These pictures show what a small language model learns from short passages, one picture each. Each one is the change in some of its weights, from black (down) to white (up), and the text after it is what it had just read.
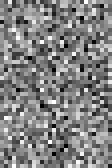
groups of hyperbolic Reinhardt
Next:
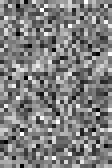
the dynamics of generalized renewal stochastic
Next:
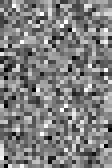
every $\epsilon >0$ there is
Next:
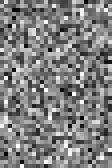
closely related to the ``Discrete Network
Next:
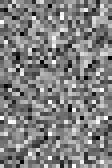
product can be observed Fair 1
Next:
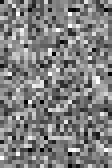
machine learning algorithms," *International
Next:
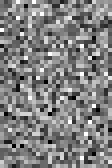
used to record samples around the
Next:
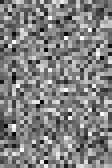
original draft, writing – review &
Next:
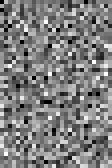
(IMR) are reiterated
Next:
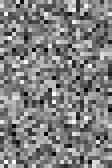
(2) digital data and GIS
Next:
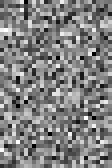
mismatch between the skills of future
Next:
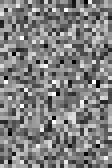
omitting the subscript
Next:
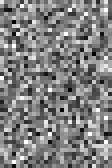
must fix a skew symmetric form
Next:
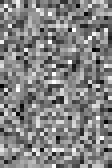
report in this study. Only two
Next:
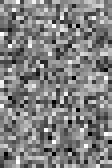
- What data should be given as
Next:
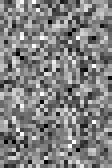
deployed in an environment with
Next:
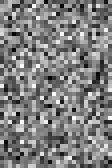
seminars, conferences and
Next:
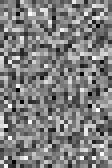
absurd inequality is reached
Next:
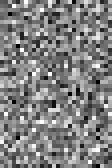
could also be obtained in a more direct
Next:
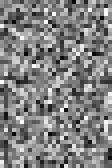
$\alpha$ and $\delta$ be
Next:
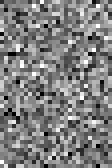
\] Thus, as promised in
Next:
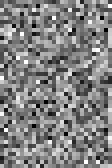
To limit the length of this paper,
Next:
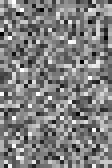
thought were a legacy of
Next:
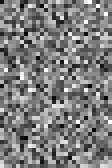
\Omega)\}$. Note that
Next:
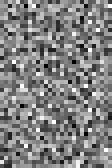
or advise to change the physical
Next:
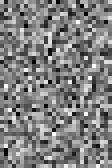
be initiated at any time during the
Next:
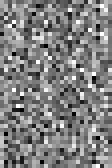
degraded appearance, so it was
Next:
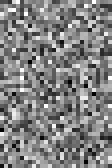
or structural elements. These annotations
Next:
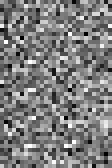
\null \end{CD}
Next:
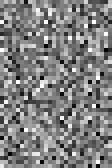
itself. Therefore one can substract
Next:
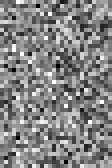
published in the literature on the
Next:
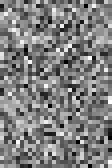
$\etSite{S}$ and
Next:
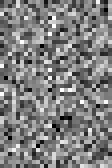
a salt requirement for growth
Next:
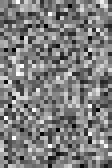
of stress is the multifaceted nature
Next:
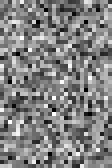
in $t$ and as smooth and
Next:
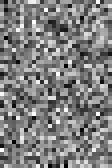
identify the research gap, and develop some
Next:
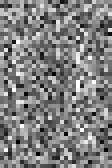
to the CP-rank of a
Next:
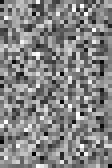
L.I., Barinov
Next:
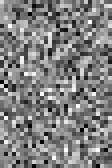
be attempted. The distance between
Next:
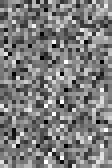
Bayesian Learning: Since
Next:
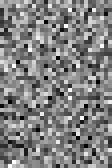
that $V(\varphi_n)
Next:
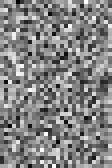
of both avoiding re-keying
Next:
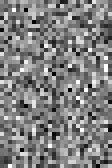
exists a $\de \in
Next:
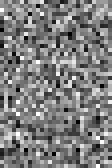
input piece being divided into several different
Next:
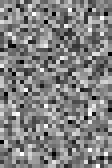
vertex set $V_k \cup
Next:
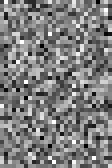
systems to a Comfort Heat
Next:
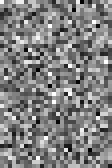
the definition of solution to RBSDE
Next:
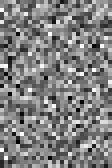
we have \begin{align*}
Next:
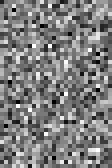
The effects of the atmosphere are also
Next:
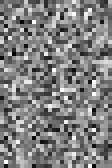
removal of cationic dye
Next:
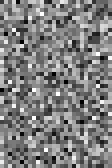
time is necessary while the light yield should
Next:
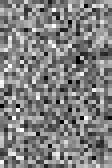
Research Training of Early
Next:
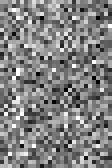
problem. Combining the characteristic of the
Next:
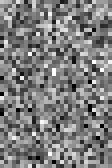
show benevolence toward those who
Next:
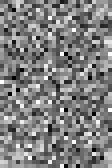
When passing from $f$ to
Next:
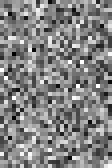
properties. A derivation and further analysis of
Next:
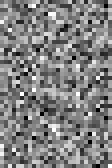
such vertex is adjacent to at least one
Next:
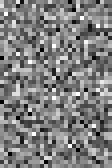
\draw (0, 2) circle
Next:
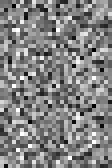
National Natural Science Foundation of
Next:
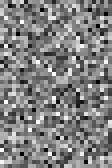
residue degree by $f_n$.
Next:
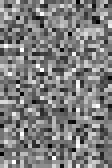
patients Limping 0 patients 3 patients
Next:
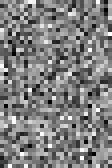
is intended to express a brief
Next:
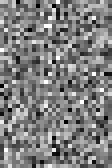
Reiterman's equational description of
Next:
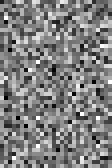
solve the SN and the NLS
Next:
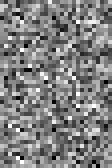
на основе
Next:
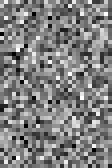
profinite completion of cyclic infinity
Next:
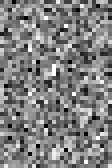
that family functioning is more negatively
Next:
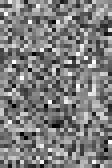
it to 0 (background).
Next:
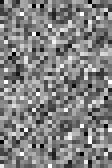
map $$gH \mapsto
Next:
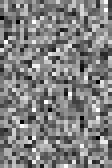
would be a good alternative to
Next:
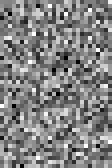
have the following easy result. \medskip
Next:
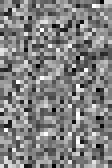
SIMB VIHI
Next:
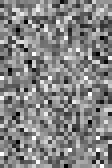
the proof is the following result.
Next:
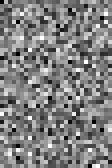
in $S \cap M$,
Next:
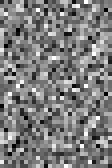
head is based on biological likeness
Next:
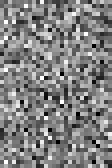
J. Arcas, J.
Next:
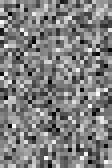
can be perturbed in finitely many
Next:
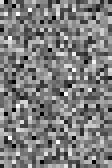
Organizational culture is formed because of
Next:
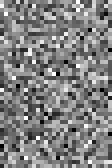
type obstacle. 3)
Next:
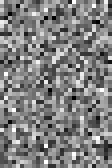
to being cumbersome, this can
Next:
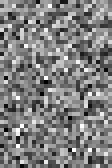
$N$-th power vanishes. Therefore
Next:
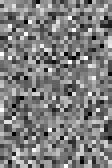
$G_F$ (in the
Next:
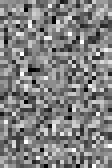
are applied horizontally and weight
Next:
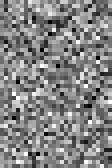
but instead, by the intrinsic
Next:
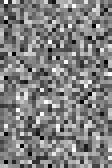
ethical implications surrounding its
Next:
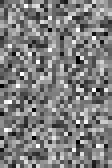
EDITION From 30
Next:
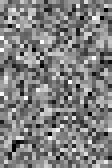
facts we developed the neutrosophic
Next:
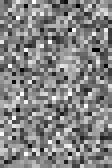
used in this study. As suggested by
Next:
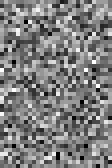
the State, build institutions of excellence
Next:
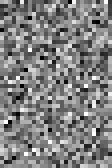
for this deliverable:
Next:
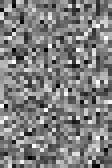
(the so called urban heat island
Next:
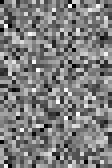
\newblock A functional large deviation principle for
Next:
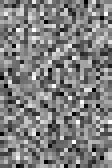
provided that for all distinct $x,
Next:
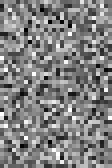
planetary boundaries, social policy,
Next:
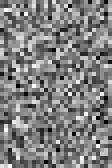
and the matrix-valued result of
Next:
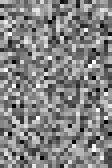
not the case, for each $i
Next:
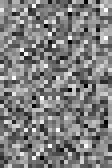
on a linear defect (step)
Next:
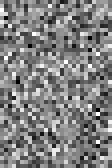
is called the unit sphere in
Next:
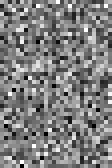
the fast Fourier transform (FFT)
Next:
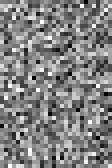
system is secured and it
